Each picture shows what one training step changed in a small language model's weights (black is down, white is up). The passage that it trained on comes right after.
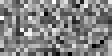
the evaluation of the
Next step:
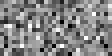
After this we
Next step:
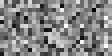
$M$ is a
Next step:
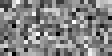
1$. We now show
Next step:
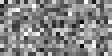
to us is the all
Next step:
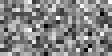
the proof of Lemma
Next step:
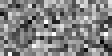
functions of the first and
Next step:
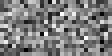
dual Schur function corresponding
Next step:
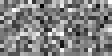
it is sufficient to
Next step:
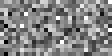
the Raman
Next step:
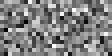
and useful
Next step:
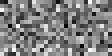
interpretación del
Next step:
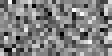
a decomposition $E
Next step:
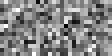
appear as a
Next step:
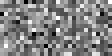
the differential transmission
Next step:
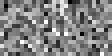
all $i\in
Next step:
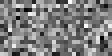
mechanics so that final
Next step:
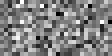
gave proofs of
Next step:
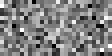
}$ for any
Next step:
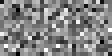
the quintuple
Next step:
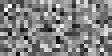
of the large-size
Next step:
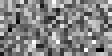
that a series in
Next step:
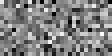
measures for affine
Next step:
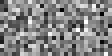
is well below the
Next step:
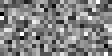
bias voltage as
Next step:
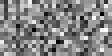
hence the size of the
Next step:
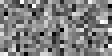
sculptate de
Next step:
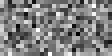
descend vertically
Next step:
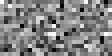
and functions $\One
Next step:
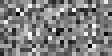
Theorem 4.2
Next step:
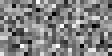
interdependência das
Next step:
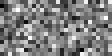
Let us start
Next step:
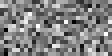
in fully
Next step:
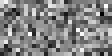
stochasticity of the
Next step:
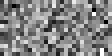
$H \leq
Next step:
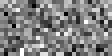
africana: com
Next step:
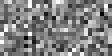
restricting the total number
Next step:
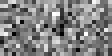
we found that for our
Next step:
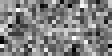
of a backward and
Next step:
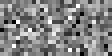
odd, it
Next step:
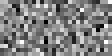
framework for studying
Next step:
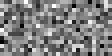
of stable solutions,
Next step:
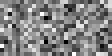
the structure monoid
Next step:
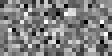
process of trying
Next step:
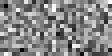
further that $X$
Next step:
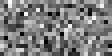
finite simple continued
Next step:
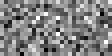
the scalar values of
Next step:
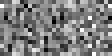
знаний из
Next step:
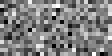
using Proposition 18, for
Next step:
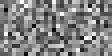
We have proven the
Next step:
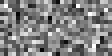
accuracy in
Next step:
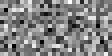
record the following
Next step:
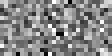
as one of the main
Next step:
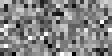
A vector of the
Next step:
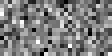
same amplitude for both
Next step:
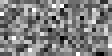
unity at the end
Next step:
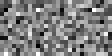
de gestion sur la
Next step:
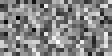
field with $q$
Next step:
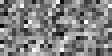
six models was
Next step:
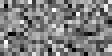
assume $\eta = f
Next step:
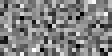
NCD thickness
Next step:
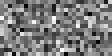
y grupos
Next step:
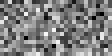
Lorentz factor
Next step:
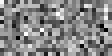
$\theta$ is the
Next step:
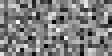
intensity maps,
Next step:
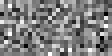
lokal yang
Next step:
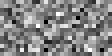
clearly neither
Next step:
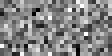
include the observation
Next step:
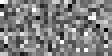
sessions required
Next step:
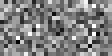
also Lemma 2.2
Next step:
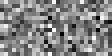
set as a circle
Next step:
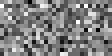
$\varphi _{\sigma
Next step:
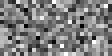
de conversão da
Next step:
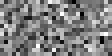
and political dynamics
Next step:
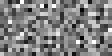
all orders,
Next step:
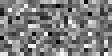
лиц в
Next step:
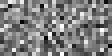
approach that lies between
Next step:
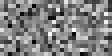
a realização de uma
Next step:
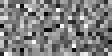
The key points of difference
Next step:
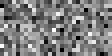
the size estimate, we
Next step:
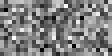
first discuss them in
